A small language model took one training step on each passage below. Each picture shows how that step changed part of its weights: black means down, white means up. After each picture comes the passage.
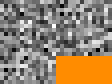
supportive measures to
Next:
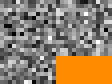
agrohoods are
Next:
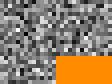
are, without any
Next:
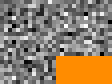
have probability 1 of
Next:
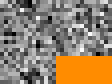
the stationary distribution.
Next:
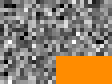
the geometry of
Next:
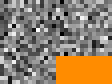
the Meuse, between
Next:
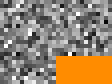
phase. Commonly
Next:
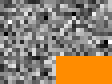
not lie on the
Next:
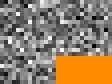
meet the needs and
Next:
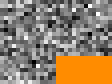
nesting production in
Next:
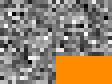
information by radio or
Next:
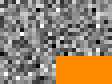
of biochar,
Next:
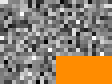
at measuring student
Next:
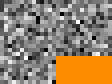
we have tested it
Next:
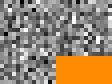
\\ Claude
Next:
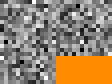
diverse and
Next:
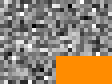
Trivial by the
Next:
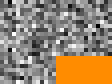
process. Successful
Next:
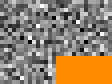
tea, yellow
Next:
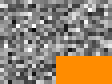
lamp that may be
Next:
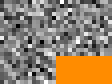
satisfies the conclusion
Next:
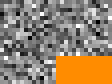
type $G$ distributions
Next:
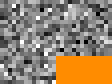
\eeqn Our
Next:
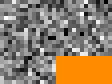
The Adams
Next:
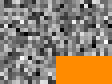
by the media since
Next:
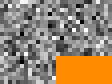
while this is reverted
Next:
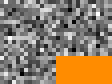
traditions and genres
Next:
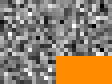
for this article can
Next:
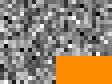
and A.~M.
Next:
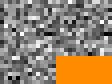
\mu $, and
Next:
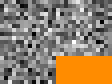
loss of packets
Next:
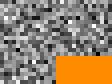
together. However,
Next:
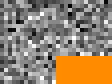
More details about
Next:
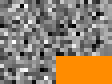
discontinuity in
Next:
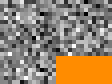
values for parameters of space of
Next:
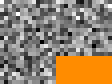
the teaching of
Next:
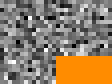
the equality, we
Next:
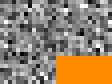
applies to the proof
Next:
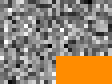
analysis will extract the part
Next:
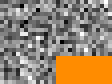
a well-poised
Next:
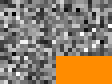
system in a vertical
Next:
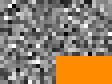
In the scaling range
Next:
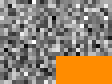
chloride ion
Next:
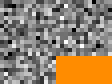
the full theory to the
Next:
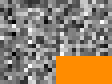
$ in that its ranking
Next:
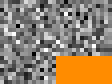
compact group $G$, let
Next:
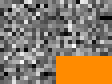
distance surfaces}
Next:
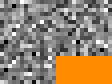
work we demonstrated
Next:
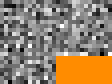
the model obtained in the
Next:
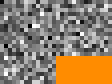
are increasingly
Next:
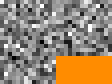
and Flint,
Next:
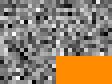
such that we can perform
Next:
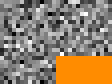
for the constraints
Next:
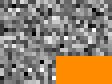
Danish companies
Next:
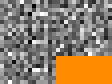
showing values significantly higher
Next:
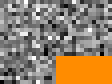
remedy measures has
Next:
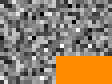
original variables
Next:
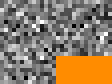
order Sobolev
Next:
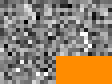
the objectivity of
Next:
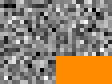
other words, the
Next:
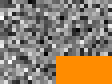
structures of its
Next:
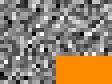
Y. The conserved
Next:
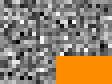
by all models around
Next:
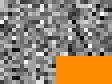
holomorphic functions on
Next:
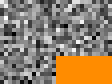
the slow rolling
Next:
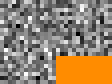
a maintenance
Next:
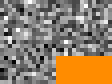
apply the following two
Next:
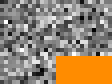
United National
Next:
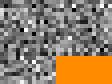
emotional ability to
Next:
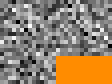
unknown function
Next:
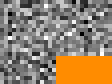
Lansing, MI
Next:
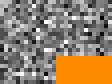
yield the following result,
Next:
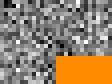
two types of
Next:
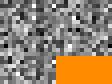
data geometry and
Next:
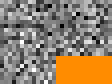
\right|^2 \equiv
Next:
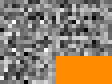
their adoption in
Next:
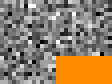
function of the U/W
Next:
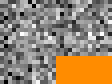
daily records
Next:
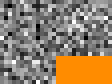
hand side, we
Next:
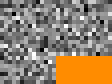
so that proper comparison
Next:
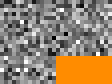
at least 18.
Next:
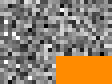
it should be used as a
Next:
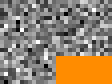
$\gamma$, such that for
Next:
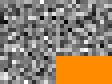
$g.$ Since
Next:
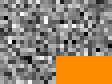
construction (fig.
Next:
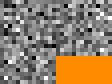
investigation, the
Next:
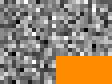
committing an act
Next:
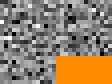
radiographic measurement
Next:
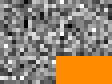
as being electrically
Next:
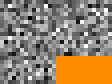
platform with a
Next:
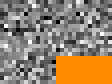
$\kappa$ is an
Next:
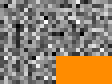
again, relating it
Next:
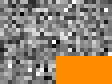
where $R$ is a
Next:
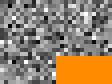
Therefore, an identification
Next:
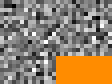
the the mass distribution near
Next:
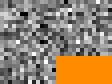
classical solutions of the
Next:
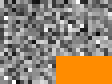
rural regions has been
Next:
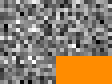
centre in the complex and
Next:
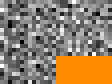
in the sub- and
